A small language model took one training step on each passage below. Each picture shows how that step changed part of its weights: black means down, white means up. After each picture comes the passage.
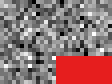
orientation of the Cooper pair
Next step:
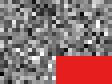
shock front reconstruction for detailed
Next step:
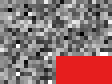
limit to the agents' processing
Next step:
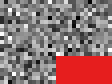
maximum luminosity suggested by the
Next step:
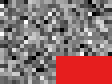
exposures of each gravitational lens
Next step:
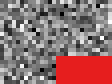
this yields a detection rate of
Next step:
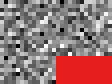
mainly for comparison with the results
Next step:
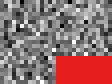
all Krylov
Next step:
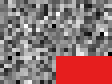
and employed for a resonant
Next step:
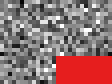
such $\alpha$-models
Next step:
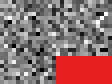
tailored for the recommender
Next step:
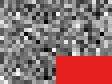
for teachers to
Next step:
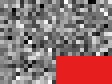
is fixed to 64 to match
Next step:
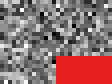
positions in a metric space.
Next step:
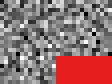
the optimal product wave function
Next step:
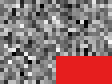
is the energy-independent
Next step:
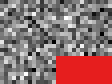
of an embedded cluster,
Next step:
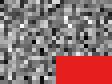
the second case, where
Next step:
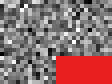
impact on WER in
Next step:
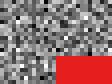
Operators I:
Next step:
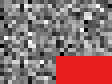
E - T \delta
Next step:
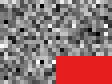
output arrays can be on
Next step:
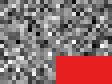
of Maryland,
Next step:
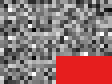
it seems like the inclusion of
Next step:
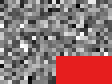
the free energy defined in
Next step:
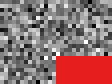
tasks: the processing of
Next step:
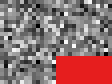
unknown protein abundance through
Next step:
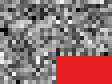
to obtain the amplitude increase of
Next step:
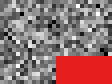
{\sl GAIA}
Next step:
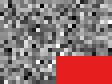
kinetic coefficients is stronger and has
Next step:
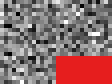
crystalline quartz were
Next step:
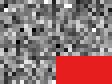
without zero net magnetization,
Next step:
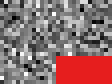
three Euler angles, transform the
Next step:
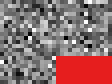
how to characterize the fact
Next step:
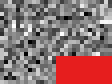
higher $Re_p$
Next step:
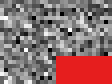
configurations—limit their
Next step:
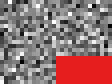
\end{figure*} Each
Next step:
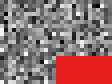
be localized at the right
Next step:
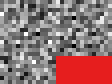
and for small values of
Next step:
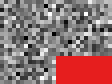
index. Compare with
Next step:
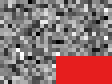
second set consists of diagrams involving
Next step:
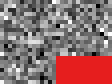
on information they provide. Since
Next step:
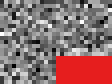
to axioms defining
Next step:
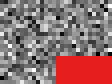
of reaction. Furthermore, we
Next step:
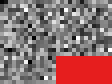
temporally ordered, it
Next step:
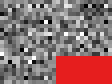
subject in this part was the
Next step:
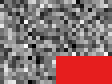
violated; b) the
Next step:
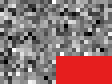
on initial investigations and theory
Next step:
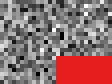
obtain the first indication on
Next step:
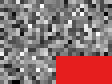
the single-exciton
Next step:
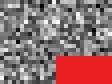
are not defined using clinical
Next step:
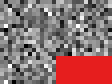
small pieces of
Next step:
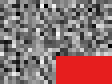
measurement noise. Beyond
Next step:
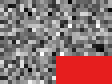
up to kinematical
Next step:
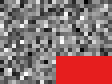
the height change (calculated
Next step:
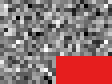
using tildes above and below
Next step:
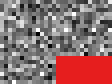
as determined from the most recent
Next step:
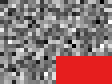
of as generating functions for the
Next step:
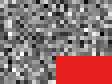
viewpoint. \appendix
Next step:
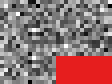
For a given contour number,
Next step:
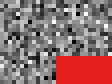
we examine how aggregation performance
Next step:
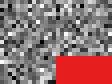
B-WDs -- there
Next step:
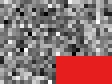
extracting the likelihood over a
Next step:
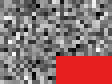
responses for unpredictable
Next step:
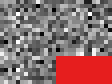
disk settles into the
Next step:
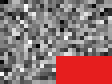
low frequency~$\omega\ll
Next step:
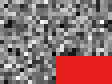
{\bibfnamefont {V.}~\bibnamefont
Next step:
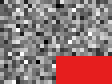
\begin{thm} The
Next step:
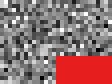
primal curvature perturbations can be
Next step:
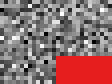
The main challenge facing
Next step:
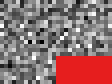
the Bino-like
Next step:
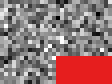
\& Applications'' and
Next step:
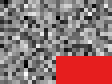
scale of the excitation force:
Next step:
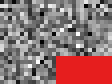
Study II:\\
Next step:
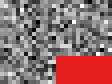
original, photographic definition of
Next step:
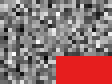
and allow higher chipping
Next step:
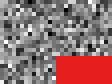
authors contributed equally to this
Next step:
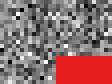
as well, which implies that
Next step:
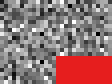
the phase space is defined by
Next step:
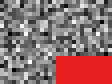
the multi-objective
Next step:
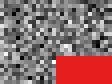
contacts, while the
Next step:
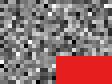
bursts. Average network
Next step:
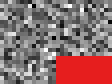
until about 280 fs
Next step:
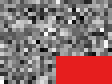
to ionization. For the subset
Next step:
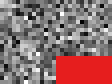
oscillator (NPRO)
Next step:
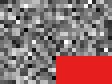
standard gamut} that
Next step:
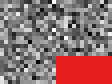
from the absorbing boundary.
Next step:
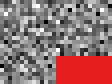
The sojourning particles
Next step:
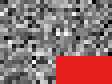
of comparable accuracy to that calculated
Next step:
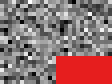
caused by small deviations of the
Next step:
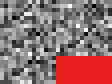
class of new exact spherically
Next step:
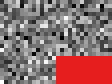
the training set, the first
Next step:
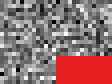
that there are radially
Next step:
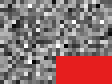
pseudo-density matrix is
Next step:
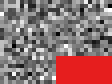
and a decoder, with the
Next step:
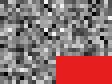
difference of the dielectric constant.
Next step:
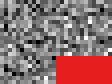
previously mentioned, it is possible
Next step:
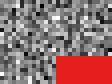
is a novel nanoscale
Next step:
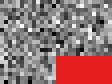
is ($q\equiv
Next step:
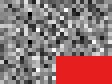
experimental limit corresponds to the sum
